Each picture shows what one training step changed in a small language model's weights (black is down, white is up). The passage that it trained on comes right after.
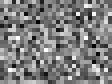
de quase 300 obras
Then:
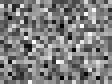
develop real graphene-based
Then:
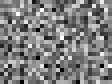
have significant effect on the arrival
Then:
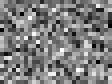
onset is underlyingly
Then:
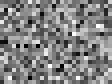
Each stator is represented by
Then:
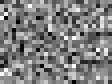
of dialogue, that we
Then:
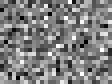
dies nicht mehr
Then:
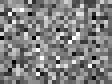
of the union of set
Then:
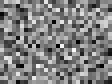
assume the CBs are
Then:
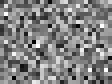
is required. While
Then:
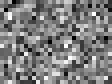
entités et services et
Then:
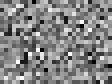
should arise since they refer
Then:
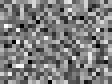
constant value of $m =
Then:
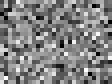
ztgan, bu xakda
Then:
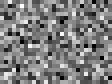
и другие.
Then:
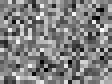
show that the on-shell proper
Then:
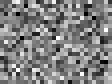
fertilizer gave
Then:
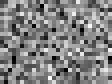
which are present across the
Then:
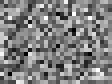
– Toshkent:
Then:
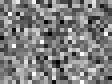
and fostering stronger
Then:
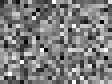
application domain, we can
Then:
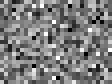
substantially to
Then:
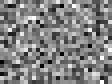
с достижениями
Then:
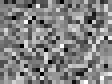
binary logarithmic
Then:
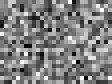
width $W(i)$
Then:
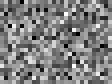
redirection options a
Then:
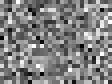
that curriculum as a part
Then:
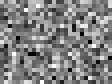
preferred. While
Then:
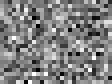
lines which rhyme.
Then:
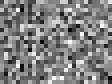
is a three hour drive
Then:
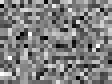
the coordinates of the
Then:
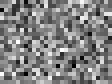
management strategy designed to
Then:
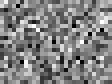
a pessoa de
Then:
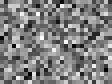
adsorbed by the
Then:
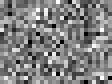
alun-alun Ujung
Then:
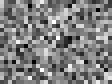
the class helped a
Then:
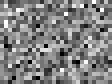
por los espacios
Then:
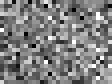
- Internet is controlled
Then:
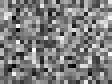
another, facilitating
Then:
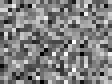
Values Search Engine
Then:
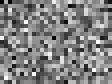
Science competencies for different
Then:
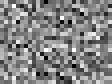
visto que há
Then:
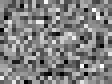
Number 1. Jabeen,
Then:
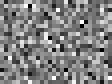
estimation using a PIA with
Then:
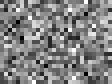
carga con este
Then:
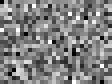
the swimming
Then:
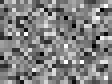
the single one which can
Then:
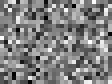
evaluated. Transition point and
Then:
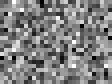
study in Ramjerd
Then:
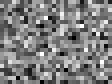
depende da assiduidade do
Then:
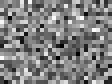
possible next steps.
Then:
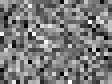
tiempo, aún
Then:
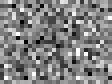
item groups, respectively at
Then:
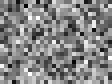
setting the access probability based
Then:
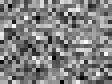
for comparisons with future
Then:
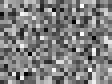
Aided Designing and
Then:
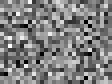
are shown in Table I.
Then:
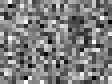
и практика:
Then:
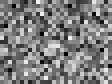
introduced alongside with
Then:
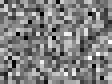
enough mass was stripped
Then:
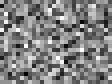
relevant quantity for
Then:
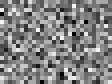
well as the figures.
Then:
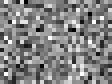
by the literature on
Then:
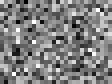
the acceptable models the
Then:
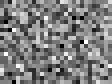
instability depends on the sign
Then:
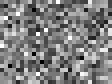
proof. The core of the
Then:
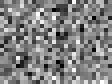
make the additional assumption that
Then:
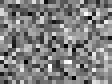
segunda dosis, en
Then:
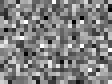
*Journal of business
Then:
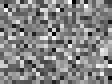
GNN layers & 2
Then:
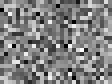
professors in Paris,
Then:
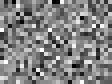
The introduction of SPG
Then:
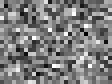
employing highly directive
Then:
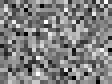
skill of “Acting
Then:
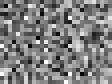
Biological Farming
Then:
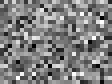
the social capital necessary to
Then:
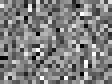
The population consisted of
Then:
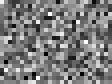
left: time series for
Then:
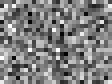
comfort indicators were
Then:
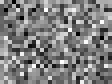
de la pandemia.
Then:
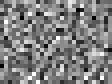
This workflow allowed for
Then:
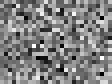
localized continuous
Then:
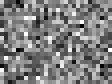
should yield useful information on
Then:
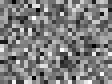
worse and data retention will
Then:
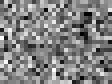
curricula: Partly
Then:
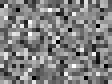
words, and sequences of
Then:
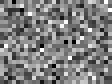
kelib chiqqan
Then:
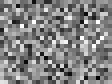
We also know that music
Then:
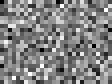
2 b). Statistical analysis
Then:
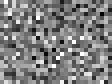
and nuclear medicine
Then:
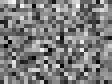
motric. Aceasta
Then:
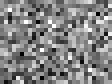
numerical results for any new
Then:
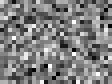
critical tilt, which
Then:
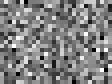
by asking how many
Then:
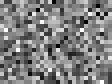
general case is treated
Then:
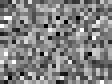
qiladi. Mashhur
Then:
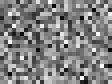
l'obtention des
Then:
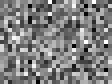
questions listed in
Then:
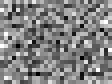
trail and was exposed to
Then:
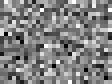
therein). In particular, we
